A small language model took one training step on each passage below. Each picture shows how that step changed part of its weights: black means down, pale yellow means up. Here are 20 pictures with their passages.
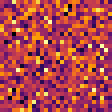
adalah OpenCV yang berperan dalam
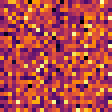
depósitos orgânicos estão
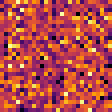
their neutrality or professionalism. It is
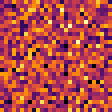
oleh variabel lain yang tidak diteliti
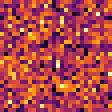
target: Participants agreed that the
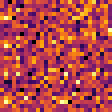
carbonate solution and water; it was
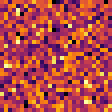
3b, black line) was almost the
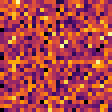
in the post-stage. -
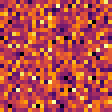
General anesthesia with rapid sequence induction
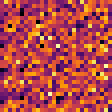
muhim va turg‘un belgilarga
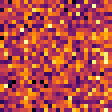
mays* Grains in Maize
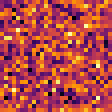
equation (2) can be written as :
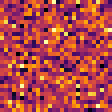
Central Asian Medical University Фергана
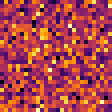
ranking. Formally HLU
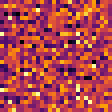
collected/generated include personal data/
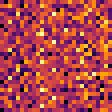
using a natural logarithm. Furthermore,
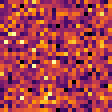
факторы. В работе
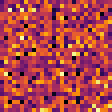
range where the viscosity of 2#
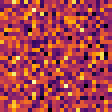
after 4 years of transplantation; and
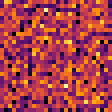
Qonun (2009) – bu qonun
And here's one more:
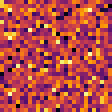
Corcyra cephalonica is
